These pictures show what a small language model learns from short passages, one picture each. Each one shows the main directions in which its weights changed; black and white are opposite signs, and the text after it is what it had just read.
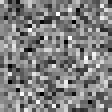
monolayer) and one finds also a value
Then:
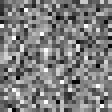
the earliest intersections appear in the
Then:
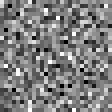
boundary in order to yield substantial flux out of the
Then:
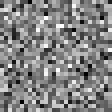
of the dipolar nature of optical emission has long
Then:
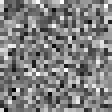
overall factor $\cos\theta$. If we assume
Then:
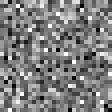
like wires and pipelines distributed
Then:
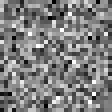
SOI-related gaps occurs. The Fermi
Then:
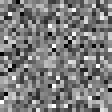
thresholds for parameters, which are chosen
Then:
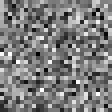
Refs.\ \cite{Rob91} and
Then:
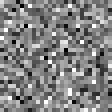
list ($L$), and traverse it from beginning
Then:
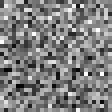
light on this situation, we have considered the hydrogen
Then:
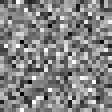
to be infinitely large.\\ The action is
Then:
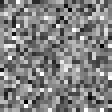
combinatorial\/} dimension to the generative model and
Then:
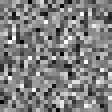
Most of the time-dependent statistics of photons
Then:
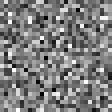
objects from northern and southern
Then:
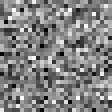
we explicitly verify from collinear limits in the following
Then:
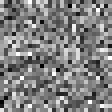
rather than a third-order one, as it
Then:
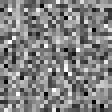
made by the arms of the triangle with
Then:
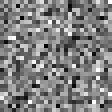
piece (\ref{new}), we make
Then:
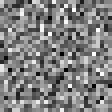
formula screenshots to LaTeX
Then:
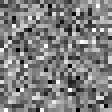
\begin{eqnarray} \begin{aligned}
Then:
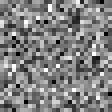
Optoelectronics, South China University
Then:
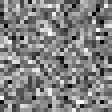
$\eta^L_W$ for
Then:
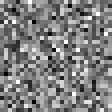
given by Equation~(\ref{out1}),
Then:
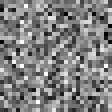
A 2$^\mathrm{nd}$ order
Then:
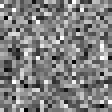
SZ effect, the first four relativistic corrections to
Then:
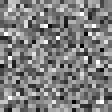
galaxy survey and inverse temperature for an intensity map.}
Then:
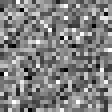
start, using the inverse of the driving field as
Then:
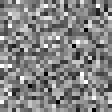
a finite uniform temperature, applied inhomogeneous electric field
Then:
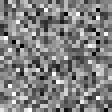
series is anti-persistent and it
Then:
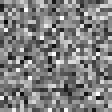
the comparison between the \(2e\) and
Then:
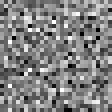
audio recordings is a growing
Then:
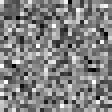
shortly after \cite{Huang19}.
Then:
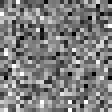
configuration under two security levels: no protection
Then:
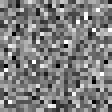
for its ability to simplify the collection,
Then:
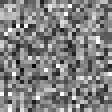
scintillators benefits of a
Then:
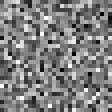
component while avoiding phase unwrapping
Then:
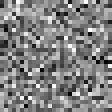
magnetic field are obtained. The bias contacts are
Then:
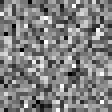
Hall effect (PHE) in Weyl
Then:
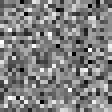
= 1$ curve is not affected by the strong
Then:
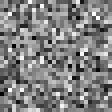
Alberto Fernandez and
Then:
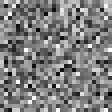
Voronoi cells, as generated by the
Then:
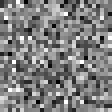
best-fitting spectral index measured. The results
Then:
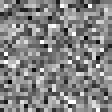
slowly varying and rapidly varying perturbations and also reproduce
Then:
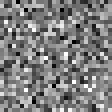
have dynamically unstable (coalescence)
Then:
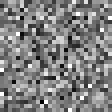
In the main text, we omitted
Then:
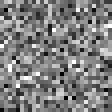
with axions, baryogenesis,
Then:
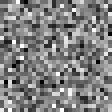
would be ballistic in the Hilbert lattice space
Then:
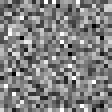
OECD and the EU emphasize
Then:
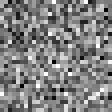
A practical implementation should retain a valid previously
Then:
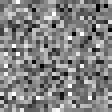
($\beta_\mathrm{lens} \gg
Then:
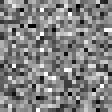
Fig.~\ref{fig2}-D. The
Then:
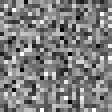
otherwise. Similarly, non-uniform DIF
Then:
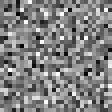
of the procedure, and its effectiveness can be
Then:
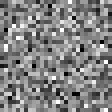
\begin{abstract} We present the results of
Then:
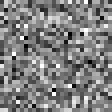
holonomic quantum computation (AHQC),
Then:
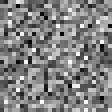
it turned out to be transformed to a
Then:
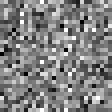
T}{T_c} \simeq
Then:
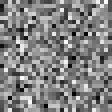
the period of various activities of the Sun
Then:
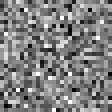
the trajectory. Let's direct $z$-axis
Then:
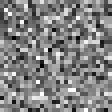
$S_\text{big}$ is the size
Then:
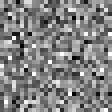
error estimated from the top of networks is
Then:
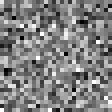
blue line represents the difference between the observed and calculated
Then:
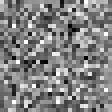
enhanced Kr* production using an RF-driven
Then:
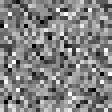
include $\rho$-$\omega$ interference, it was
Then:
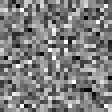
Interesting Stuff, 17, 198
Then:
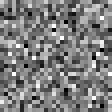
standard crystal structure, and is much harder to
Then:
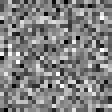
hurricane cannot form. Transition
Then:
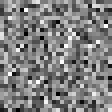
are these languages the same for
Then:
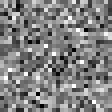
Consider player 1 representatively. We will show
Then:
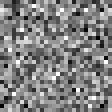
ideas, we have performed calculations based on the
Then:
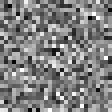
is due to the fact that, as discussed in
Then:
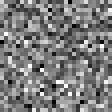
formation model is that it is analytic and depends on
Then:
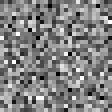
donc je remercie
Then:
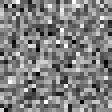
index $m$ [or equivalently, a
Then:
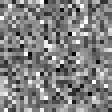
B. Brahmachari, R.
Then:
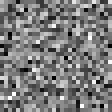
horizons, there are two separate entropy components defined
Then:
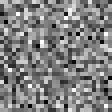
we really have is the direction $d$
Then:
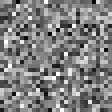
protected, but otherwise share the properties of
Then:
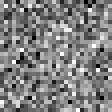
pairs into different bins of behavioral similarity metric
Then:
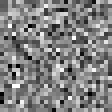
a stable signal-to-noise performance during
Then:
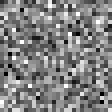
negative semi-definite matrix. It follows that
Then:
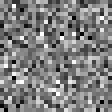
shift $\rho \to \rho+\Psi$
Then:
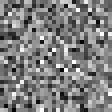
6 Experimental results and discussion This section presents experimental
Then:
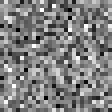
acknowledge support by the Frankfurt
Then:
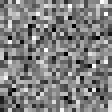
a multi-affine function of time.
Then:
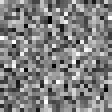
cycle amplitude to the effective change of the control parameters
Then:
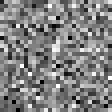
neurodynamics. Furthermore, our results using
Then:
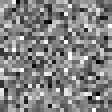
flavons $\phi_\alpha$ and
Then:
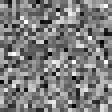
(a) inset). To determine the allowed
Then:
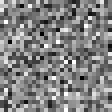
connected} graph $\mathcal{G}$ is a
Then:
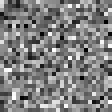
highly accurate transition frequencies are compiled in
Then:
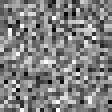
inertia effects.Several
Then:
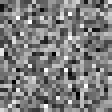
Willott et al. (2004) showed
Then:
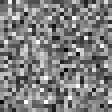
different, novel approaches to high-dimensional
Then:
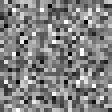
squamous cell carcinoma samples is
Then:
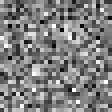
lowering reads it and fixes the integer representation
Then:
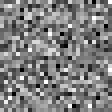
can be excluded with high significance, while
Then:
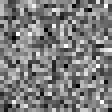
this ansatz into the potential to find
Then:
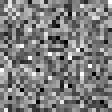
and the dotted curves give surface hopping results. We
